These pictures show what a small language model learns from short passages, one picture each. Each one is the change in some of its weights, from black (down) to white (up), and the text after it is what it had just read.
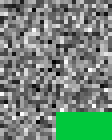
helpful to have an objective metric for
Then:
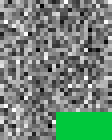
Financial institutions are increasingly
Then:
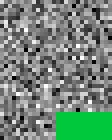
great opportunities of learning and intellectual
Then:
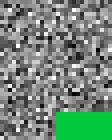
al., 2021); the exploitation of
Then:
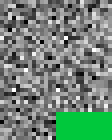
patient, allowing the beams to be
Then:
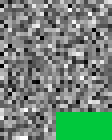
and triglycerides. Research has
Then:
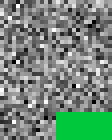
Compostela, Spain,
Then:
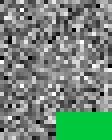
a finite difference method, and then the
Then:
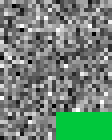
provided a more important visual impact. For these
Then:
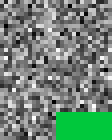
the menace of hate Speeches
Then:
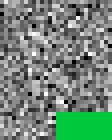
SLA and while there are many theories,
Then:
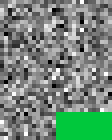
*in vitro* against their
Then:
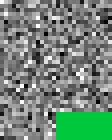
and T. Lengyel. The
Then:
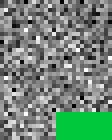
groundwater in the Gotse
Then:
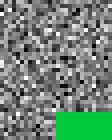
to as IndoBERT, to perform
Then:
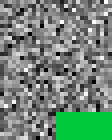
to the Ministry of Education,
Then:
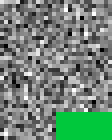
Covid-19 waves so that people
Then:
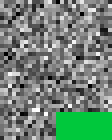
the null hypothesis is
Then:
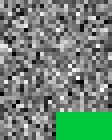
the study. Simple random
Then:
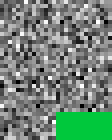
per m² of heliostat or
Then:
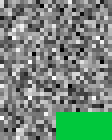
in a descriptive model as a
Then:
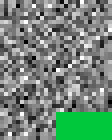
protein production using hydrocarbon
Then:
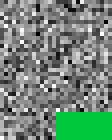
ensures computational integrity—even in
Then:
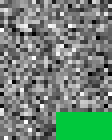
focuses on unlocking the potential of
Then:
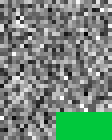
Samridhi Yojana
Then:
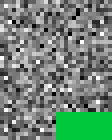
Borg. I., Hertel.
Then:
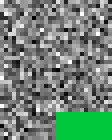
Written informed consent was obtained from
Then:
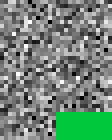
are much more work to be done to
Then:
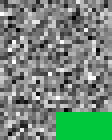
were included in the study were who presented within two
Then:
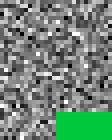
Conference on*, pages 86–90.
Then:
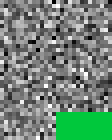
transnational agency; the need for
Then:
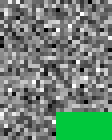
timeline of experimental procedures is
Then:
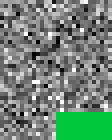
radiographic imaging of this area even
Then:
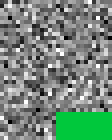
KS requires intrastent
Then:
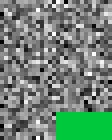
solutions. - Create trust in the
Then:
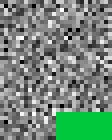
collecting venules, the forms of the
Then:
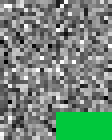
STUDENTS¹ Dr
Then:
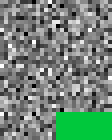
et al., 2014; Finger et
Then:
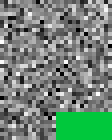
shown that almost 50% of
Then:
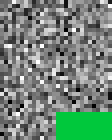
sends sheep to other remote areas
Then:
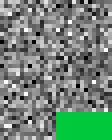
of past and present research regarding the
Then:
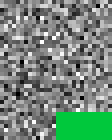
at the follicular phase in
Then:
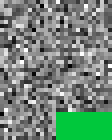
and powerful time-sharing media are lead
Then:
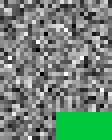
using a universal testing machine
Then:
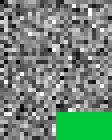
than physical abuse because it directly
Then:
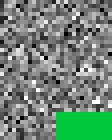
Hollomon's plasticity,
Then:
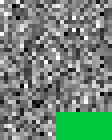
level evaluation of the coated lenses.
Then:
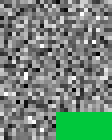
to be prepared for connections between them
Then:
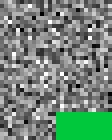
database, implement the business layer,
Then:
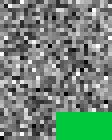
does not use illegal financial
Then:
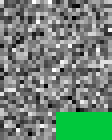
the whole spheroid without losing
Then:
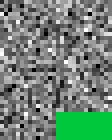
book "*Szukaj
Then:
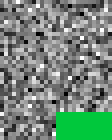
express themselves and engage in
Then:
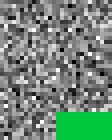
category and its subcategories. Our
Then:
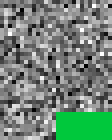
fruits, which are rich in
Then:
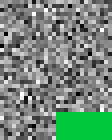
between Sentinel Images and
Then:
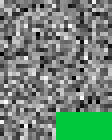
the review? (Yes/No)
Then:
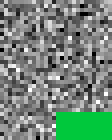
operations, fractions to mention but a
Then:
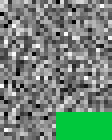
V2H operation is able to full
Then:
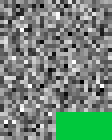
the field of knowledge and thinking, they do
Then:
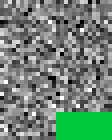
\\ & \text{subject to
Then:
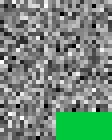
vegan burger. The economic assessment
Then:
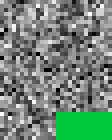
prepared and irradiated the
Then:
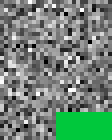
metabolic syndrome in
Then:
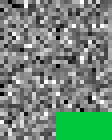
with 27 students claiming that
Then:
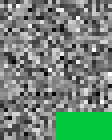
II Cavities; Direct
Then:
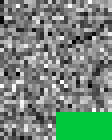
masalalari muhokama
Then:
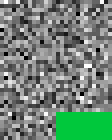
considerably. Its oxidation
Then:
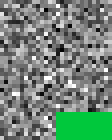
hair-like scales at
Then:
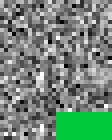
the reasons for the introduction of
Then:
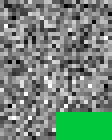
not sufficiently addressed. [30]
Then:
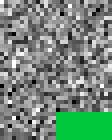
of local reference station data helped
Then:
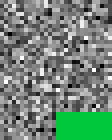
follow the convolution and ReLU
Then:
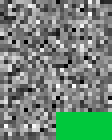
of Gaelic, European, and
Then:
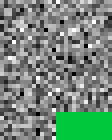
a community or culture). These concepts
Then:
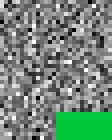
4. The shares have been computed using
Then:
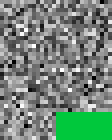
to find out a method of preparation of
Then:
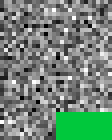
very thin atmosphere which has been
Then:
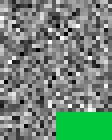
four holes to ensure this
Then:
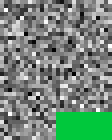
Abstract—This article presents
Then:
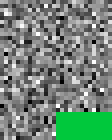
system boundaries (from available
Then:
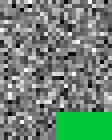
Notes EDO Artifacts
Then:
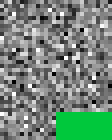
knowledge, there are no studies comparing different
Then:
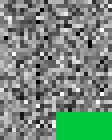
states of various geophysical
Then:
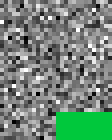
article deals with the use of information
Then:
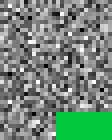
1 classroom teaching of DRRM is
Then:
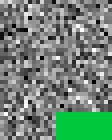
useful work. EGT increase under this
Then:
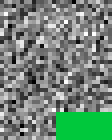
products were different. It enables to know the
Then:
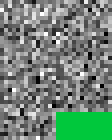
of 10 and gradient clipping with
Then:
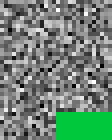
electrodes, and caustic
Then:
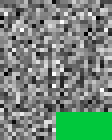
interest, the availability of trails, information
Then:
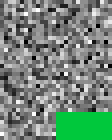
we can omit the human intervention,
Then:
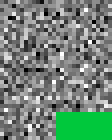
Standard. RESULTS
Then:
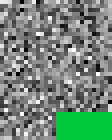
infinite spherical potential at r_0
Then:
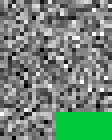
choosing a mutual fund
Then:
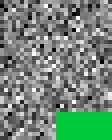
the Soviet system, to the
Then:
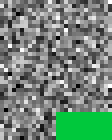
a result falling into the depression is
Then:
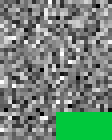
attention due to the strong ability in
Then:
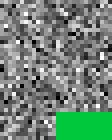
sand flies and the isolation of
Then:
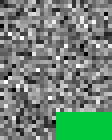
often significantly differ from the ideal
